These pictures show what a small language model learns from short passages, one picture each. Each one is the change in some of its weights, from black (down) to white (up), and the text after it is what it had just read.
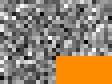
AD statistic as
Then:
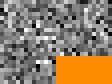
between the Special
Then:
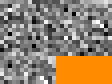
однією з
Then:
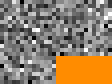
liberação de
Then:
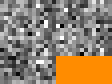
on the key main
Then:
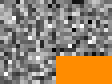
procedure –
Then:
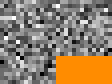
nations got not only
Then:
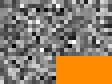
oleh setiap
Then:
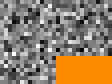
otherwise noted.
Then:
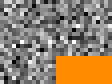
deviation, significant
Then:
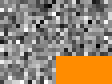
Desse modo,
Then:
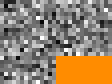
In this context,
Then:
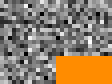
dan MUI.
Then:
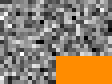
have in addition two
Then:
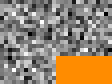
sécula sin
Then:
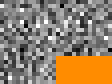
No Factors N
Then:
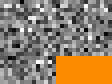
for the main values in the
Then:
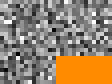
el Proyecto de
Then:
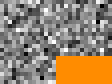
We focused on
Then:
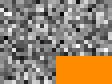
Rwanda 65
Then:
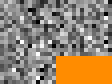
surface area is
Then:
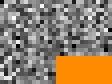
by direct analytical
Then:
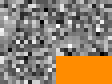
para o Brasil.
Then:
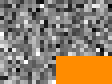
the crystal structure
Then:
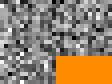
valence-band states
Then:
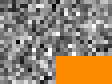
the spatial distribution of
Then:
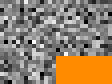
large dipoles in
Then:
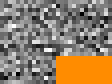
– Режим
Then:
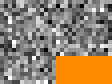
in enhancing
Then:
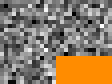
turiga qarab
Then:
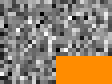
is to support the operation
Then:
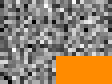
to be computed by
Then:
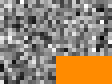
de ser vivida como
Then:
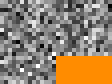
the system of interest on
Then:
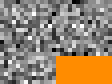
procedura de
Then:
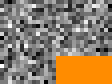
the feet such as
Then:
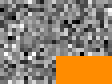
2 Analysis At
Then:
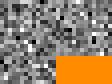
(based in the
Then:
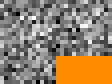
second life by
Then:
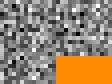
can be attributed
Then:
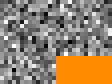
observed in large size
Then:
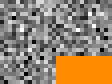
recommendation. We
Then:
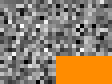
e bem, que
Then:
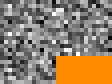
condition for the
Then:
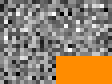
remnants provide
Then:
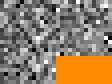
equivalent to an
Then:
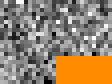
the Hubble or
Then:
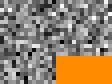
classe de mise
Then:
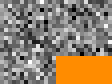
minor axis
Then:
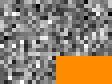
and accumulated
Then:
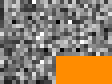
{\bibinfo {title}
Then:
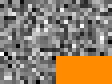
on Academic
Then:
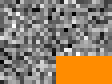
used configuration,
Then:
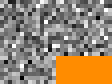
As one would expect,
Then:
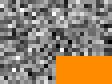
the electrode
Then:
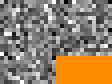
from the source exit
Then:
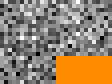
reakciu a
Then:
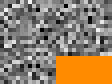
начинать на
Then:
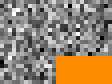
feature sits at a
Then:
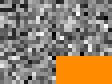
the density of states of
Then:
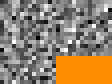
{author} {\bibfnamefont
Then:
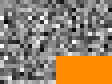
these results, high dose
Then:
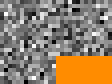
the dilaton
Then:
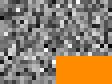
potential outcome when
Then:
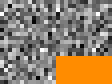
моменты или
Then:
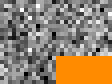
the WH matter
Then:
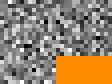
different modalities has
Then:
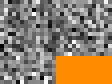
based on queries,
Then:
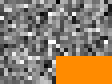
that give rise to
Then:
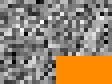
a pivotal
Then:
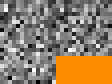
describe both experimental
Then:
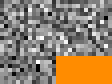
are of the form,
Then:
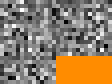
of sound, where the
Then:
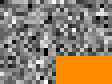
Regge theory to
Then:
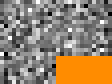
on this correction are
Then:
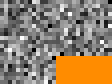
yield a larger
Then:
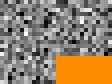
não prosperou
